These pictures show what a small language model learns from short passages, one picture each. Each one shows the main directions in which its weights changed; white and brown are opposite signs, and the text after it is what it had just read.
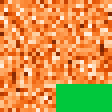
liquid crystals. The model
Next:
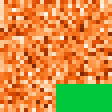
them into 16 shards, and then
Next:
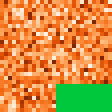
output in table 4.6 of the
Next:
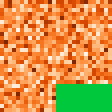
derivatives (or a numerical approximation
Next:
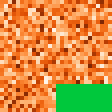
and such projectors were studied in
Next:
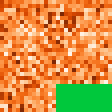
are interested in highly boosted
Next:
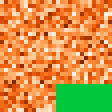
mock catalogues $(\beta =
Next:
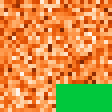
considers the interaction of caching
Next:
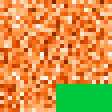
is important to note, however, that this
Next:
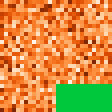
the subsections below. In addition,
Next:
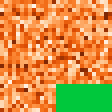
different pause duration times. The
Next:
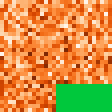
the description of the transport properties in the
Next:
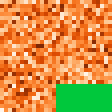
with the centermost point (the
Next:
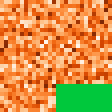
duration, which when expressed as
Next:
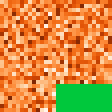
PHz large, and (2) with
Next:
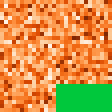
et al. (1984) developed a
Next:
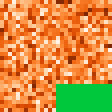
the experiment setup from Section V. We
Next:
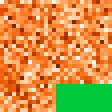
float to achieve the maximum
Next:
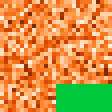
searching such a novel quantum state.
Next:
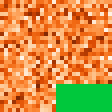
by more than 3.4\% and
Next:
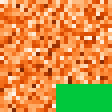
the total energy loss fraction of protons is
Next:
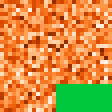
\diamondsuit p)$:
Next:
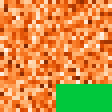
proportional to the four-wavevector
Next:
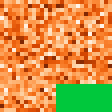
resulted net has the general form
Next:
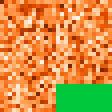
morphology, and the potential of
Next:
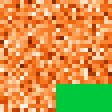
in quantum field theory},}\ \href
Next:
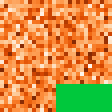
the electron beam driven PWFA
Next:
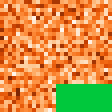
to chemistry in
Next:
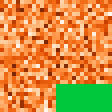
positive relevance between candidate news
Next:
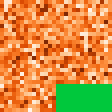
time, because the line forms during the
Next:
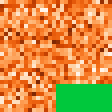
the *microscopic* behaviour of an
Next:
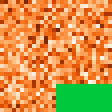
is present (see [10]). The
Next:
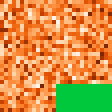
for the trees'. Although we
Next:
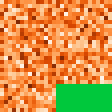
to measure flows at depths
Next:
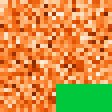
having the same phonon number
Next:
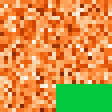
size, quantum correlations and cooling
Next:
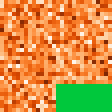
leave for future work to include the effects
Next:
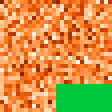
the string height of the slice
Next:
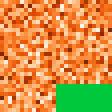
winding numbers $w_{n}$ around
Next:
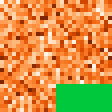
\end{align} which is very similar
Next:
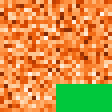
facts from the theory of dynamical systems
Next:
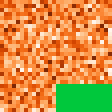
To address this issue we developed a
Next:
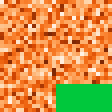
compatible with a nontrivial
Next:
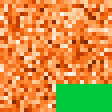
are all lower than predicted. \ The
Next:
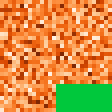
{et~al.} (\bibinfo
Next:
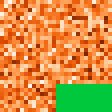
where \bea{Lor1}
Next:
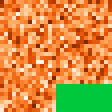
brighter than the early O
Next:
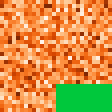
detail. The final power spectrum can be directly
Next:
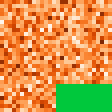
pointing angles measured at 28
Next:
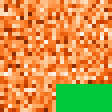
results for a specific polarization direction should not be
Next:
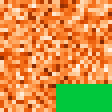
set of PETs) to
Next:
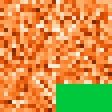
climate state, often represented by
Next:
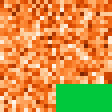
variance $\sigma_n^2$
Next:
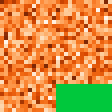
data analysis: G.L.
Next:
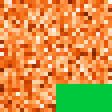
that by adopting the static one.
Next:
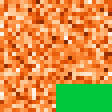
we have introduced the constant $k$.
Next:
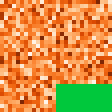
between fermion field $\psi$ and its
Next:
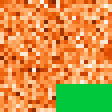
When converting from one measure of treatment
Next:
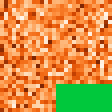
of system with chemical potential, we have
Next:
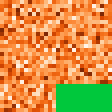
stimulus. Characterization was
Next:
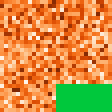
presents the forecasting framework to
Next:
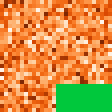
could be influenced by AGN.
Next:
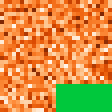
\end{array}\right). \nn
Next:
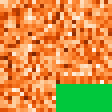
of blowup solutions. And in
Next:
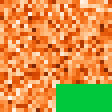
Setyawan et al.
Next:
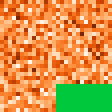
usually aware that recently
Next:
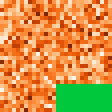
the installations excluded from
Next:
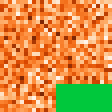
averaged over $\Delta_\phi$ from
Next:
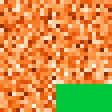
function \eqref{CLF}, the
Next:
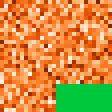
the DAMA unmodulated signal is
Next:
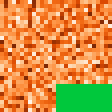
\propto u_\omega^2
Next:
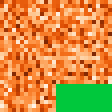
the non-perturbative regime, using
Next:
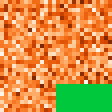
traps, and open a new
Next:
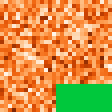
the pellet shaped sample and
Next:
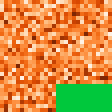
14 medium-deep pointings in
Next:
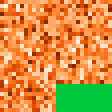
as a {\em Universal Plot},
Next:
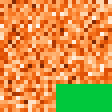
classical gluon field leads to
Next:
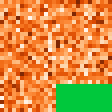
switching dynamics is described by the
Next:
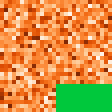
consisting of $n$ channel
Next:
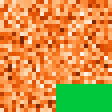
the computation in (3.8) does
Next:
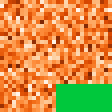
present ranking and filtering methods for the
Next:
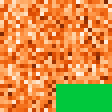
the evaluation of the systems in presence of different
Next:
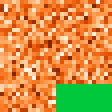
challenging the state. It is possible
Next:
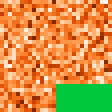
un lado reafirma
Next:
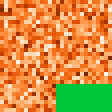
transition graph encoder is primarily determined by
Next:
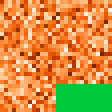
oscillations driven by the $\Delta
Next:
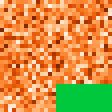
been used in the last years to obtain the
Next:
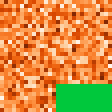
side information set of each client,
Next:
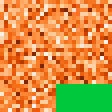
not in the first $K$
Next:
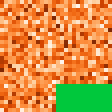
terms $H_{u}$ and
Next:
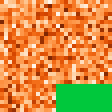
near-field and far-field are
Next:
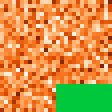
information is used and fitted to a model
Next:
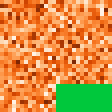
freedom included was used to
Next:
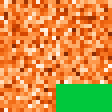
distributions, it typically requires explicit
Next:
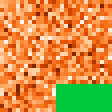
number of incorrect identifications is
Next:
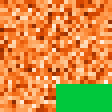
P. Ouyang,
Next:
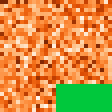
references therein). Detailed
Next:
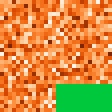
of hidden layers and nodes per layer
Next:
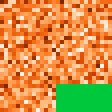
Q <$ 0). The direction of the
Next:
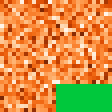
be derived from linear algebra alone (see
